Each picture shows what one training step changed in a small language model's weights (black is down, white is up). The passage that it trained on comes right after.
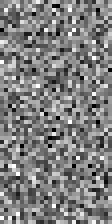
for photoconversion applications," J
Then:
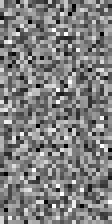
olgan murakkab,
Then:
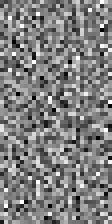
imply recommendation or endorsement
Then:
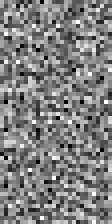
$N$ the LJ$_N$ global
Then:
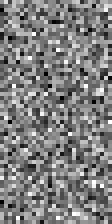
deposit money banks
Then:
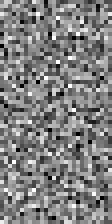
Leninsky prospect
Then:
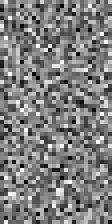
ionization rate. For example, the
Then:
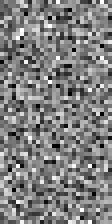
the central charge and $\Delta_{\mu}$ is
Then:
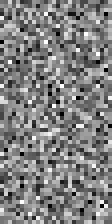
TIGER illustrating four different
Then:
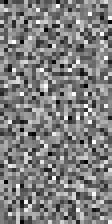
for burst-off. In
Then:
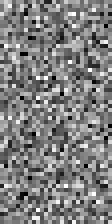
soil reclamation on rice
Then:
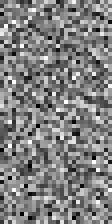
no contexto organizacional, a
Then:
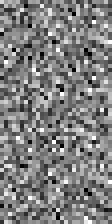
(+C, boundary condition error) and
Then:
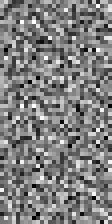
ese nodo y busca los
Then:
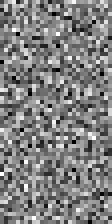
respectively. Fig. 4. Coarse model
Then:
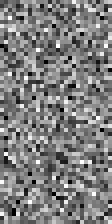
Continuance and Normative
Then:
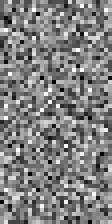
LTI, 25deg bank Resume
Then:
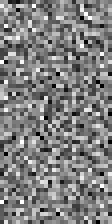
question will be the subject of a
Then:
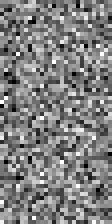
такий фільм, як
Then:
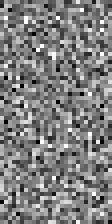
in these domains using a Threat
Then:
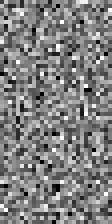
U yaratgan obrazlar
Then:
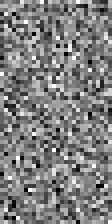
for the complex (vectorial) interaction between
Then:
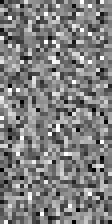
the GRB phase. For Lorentz
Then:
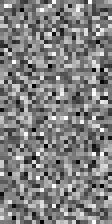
produce sounds which combine
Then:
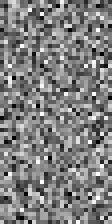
iterata huiusmodi
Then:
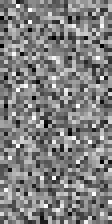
Two hundred and fifty
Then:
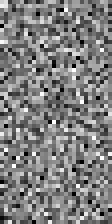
be caught, which will leave the
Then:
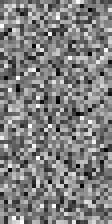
– Engaging, Empowering,
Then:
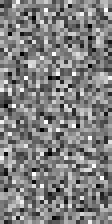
week 4 (28th November
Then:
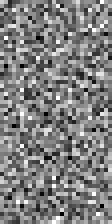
authors of a recent paper (title paper
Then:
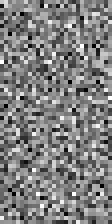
tolalar, astar matosining
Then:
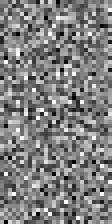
человека [4,
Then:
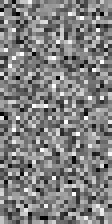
o feminicídio e as
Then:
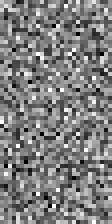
forma cooperativa, che offre
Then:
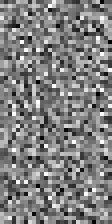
free path or the radiation diffusion length,
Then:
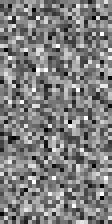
least squares regression as function of
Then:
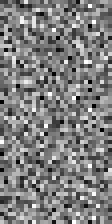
(b) and ET+2CE
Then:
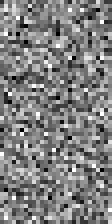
a Hilbert space [2,
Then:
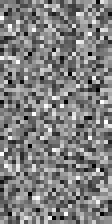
of OPC by GGBFS
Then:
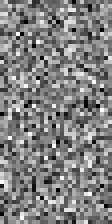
– Ленинград:
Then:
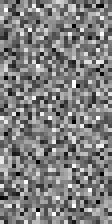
varied, in principle, by a local
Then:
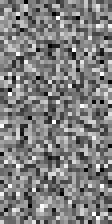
of virtual learning strategy on students'
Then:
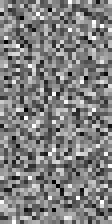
institution or organization it represents. According
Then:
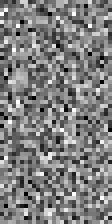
classes/categories (Ding,
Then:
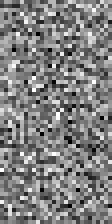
Markaziy Osiyoga
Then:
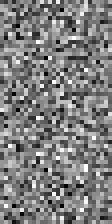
информации и изданиям,
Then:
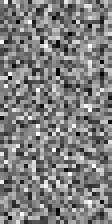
Multi-Armed Bandit
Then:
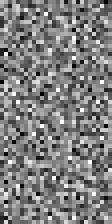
for no more than a few percent of the
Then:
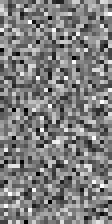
dataset to characterizing the environment of bright
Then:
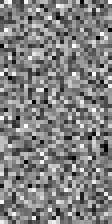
розвитку педагогів.
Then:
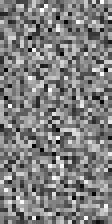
the institutional theory is open to be
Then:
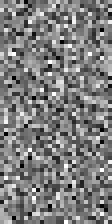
event time intervals in the topic "
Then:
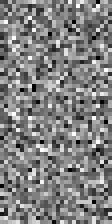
Sebastyan həlak
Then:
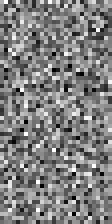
XVII. Acute neurological
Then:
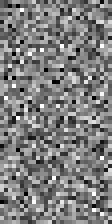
and child future fertility issue.
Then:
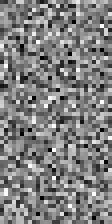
S and that all newly-generated
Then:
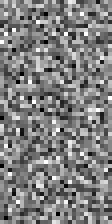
conserved quantities $l$ and
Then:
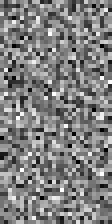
of frequency shifting and increasing the pulse
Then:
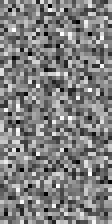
$c_g$ (relative contribution
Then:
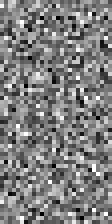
is utilized for encrypting
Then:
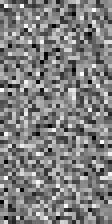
\MS{Since the flow state is
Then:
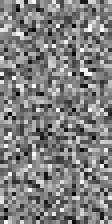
how many ways can 5 people be seated
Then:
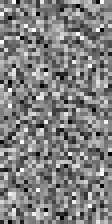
this example, the compressed kernel
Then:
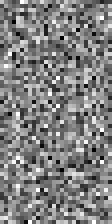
kullanımının meydana
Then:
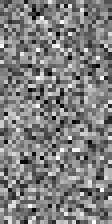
Holt van Trondheim
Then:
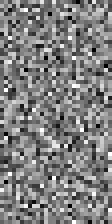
be obtained when the short-circuit current
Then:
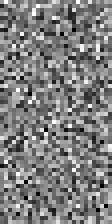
physics parameters in the leptoquark model
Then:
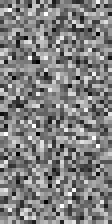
kimliklerden daha
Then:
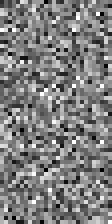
the power required to maintain the CR energy
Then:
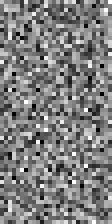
соавт. (клинические
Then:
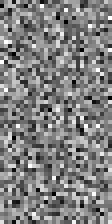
is declared that scientific and ethical
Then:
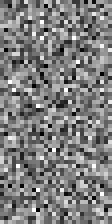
access to healthcare for all,
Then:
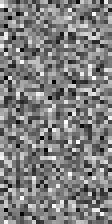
and we have $\Delta E_2 =
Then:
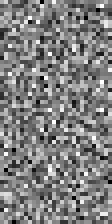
under controlled laboratory conditions after a
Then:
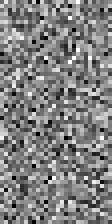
and repercussions in mental
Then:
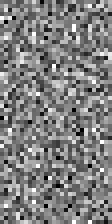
respectively, as shown in Fig. 4.
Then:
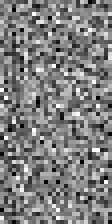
de la investigación sin una labor
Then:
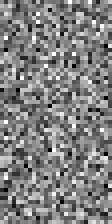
density eMotor, it presents a
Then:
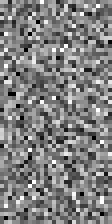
funded area, the tradition in the
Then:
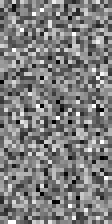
order to show synchronised visual content
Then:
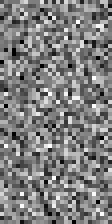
non-abelian state depends on the
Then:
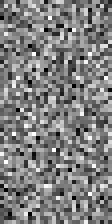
Schechter functions. The dotted
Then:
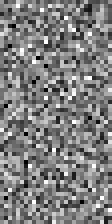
qondira olmaydigan,
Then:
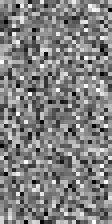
ethical guidelines set forth by
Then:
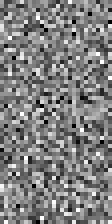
long periodicities. These can be due
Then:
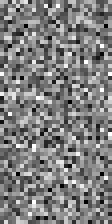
cavity, a tumor formation was
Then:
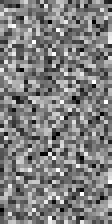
Patients were grouped according to
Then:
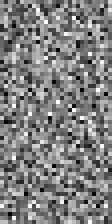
Shives TC, Swee
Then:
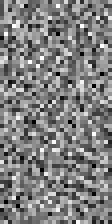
to a near step-free perfection
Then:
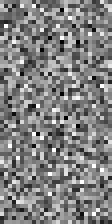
as one of the 20th century's
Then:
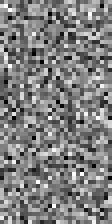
and align Member States' marine
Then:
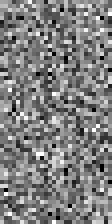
as the mean and standard deviation are
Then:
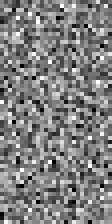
lower than the width of the PBS,
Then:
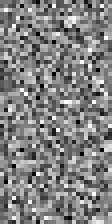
асар бўлиб,
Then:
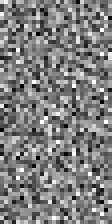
panel of solutions available to enable the
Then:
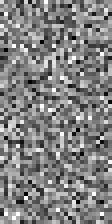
biodiversity Impact on soil
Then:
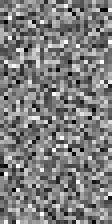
for a $Z'$ resonance are
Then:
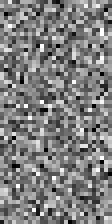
as demonstrated by SEM analysis, with constant
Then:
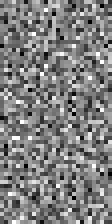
qo'shiqlarining pedagogik
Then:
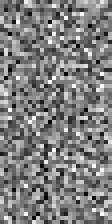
especially into Spanish and/or
